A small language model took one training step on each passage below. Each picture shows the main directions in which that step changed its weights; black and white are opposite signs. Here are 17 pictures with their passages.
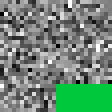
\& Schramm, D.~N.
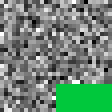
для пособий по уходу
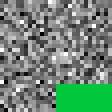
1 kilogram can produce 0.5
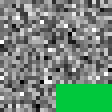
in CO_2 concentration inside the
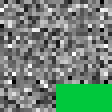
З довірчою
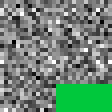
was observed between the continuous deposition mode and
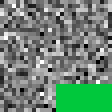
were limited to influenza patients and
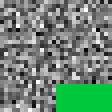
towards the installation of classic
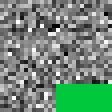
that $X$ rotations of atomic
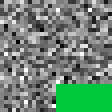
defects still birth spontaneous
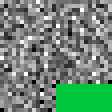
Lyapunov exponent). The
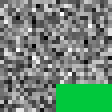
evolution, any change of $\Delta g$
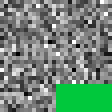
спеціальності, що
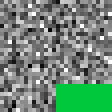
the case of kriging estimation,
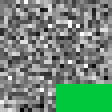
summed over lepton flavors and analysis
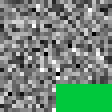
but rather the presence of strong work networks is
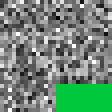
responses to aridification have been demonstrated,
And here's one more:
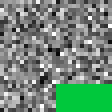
especially if the lattice constant is in the
